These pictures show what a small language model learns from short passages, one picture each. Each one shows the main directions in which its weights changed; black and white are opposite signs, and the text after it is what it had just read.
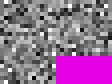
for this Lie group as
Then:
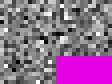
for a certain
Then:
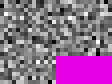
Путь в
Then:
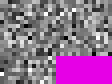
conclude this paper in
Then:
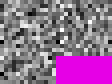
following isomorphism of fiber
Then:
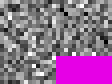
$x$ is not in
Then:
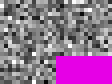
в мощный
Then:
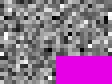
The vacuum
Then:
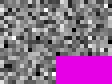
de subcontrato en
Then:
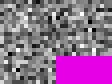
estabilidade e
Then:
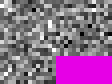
edge $e$
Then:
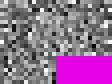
\text{ if }
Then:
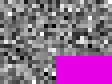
ovals lie all
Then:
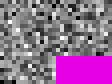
interprete di una
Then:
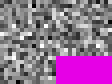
any approximations.
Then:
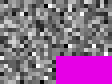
digital de la
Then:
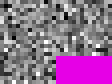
de sexo,
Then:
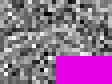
advantage of
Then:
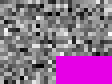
e absoluta
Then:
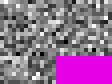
eu entrei na
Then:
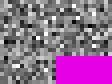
upper bound might not
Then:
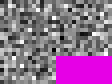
convenience, we
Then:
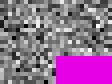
itu lebih
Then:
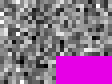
$G^{\varphi}$ with
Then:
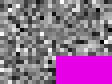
: дис.
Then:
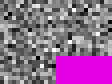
decay of the
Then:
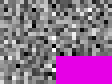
leadership of
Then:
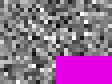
in part (d)
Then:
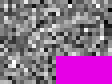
achieved with a
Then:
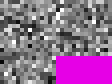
using different types
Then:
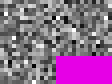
After manifolds
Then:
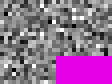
ikki xil:
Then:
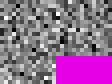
un paquete de
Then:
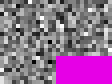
Ciência e a
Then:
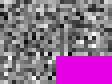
intervención implicó
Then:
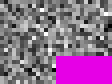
point does --- an
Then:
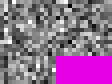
and so on ...,
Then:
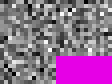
de músculos
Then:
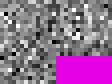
n + (\alpha_n
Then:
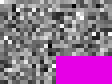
e da lógica
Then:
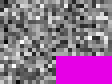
va ishlab
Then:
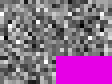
curve does not
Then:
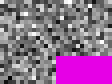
provided that
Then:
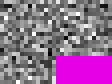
our first goal is
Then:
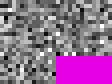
trás da
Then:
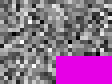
the matrices
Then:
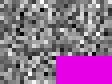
is to obtain a smooth
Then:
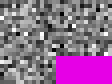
Now $r =
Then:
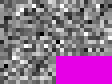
Test critical
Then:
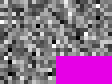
\alpha, v\rangle
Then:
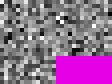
{\rm such\ that}\
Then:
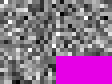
Siswa SD)
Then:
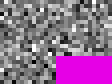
der Nutzung
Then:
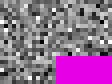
} \quad n \in
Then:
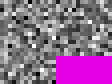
de la varianza)
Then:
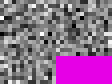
for the potential function
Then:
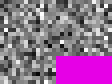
har tomonlama
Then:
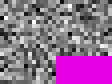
to condition of the theorem
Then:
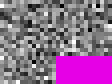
a depus la
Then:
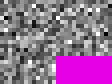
of the fundamental
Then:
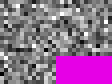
(Pusat dan
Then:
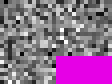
que os teores
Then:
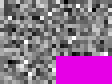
шч $\theta$
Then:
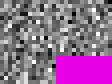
that $e^{\mp
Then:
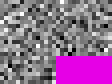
this context, the
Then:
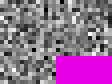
informações a
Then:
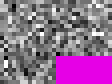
is, the set of
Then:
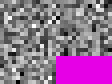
the notion of a
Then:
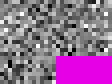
this context, a
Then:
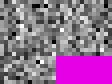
admits a locally
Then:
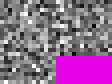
and get a contradiction
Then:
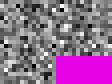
and functional value but
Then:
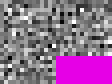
Artigos com
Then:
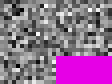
blow up in finite time
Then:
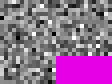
the exact minimal dimension
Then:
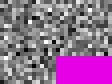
hearing is
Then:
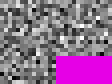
which in turn
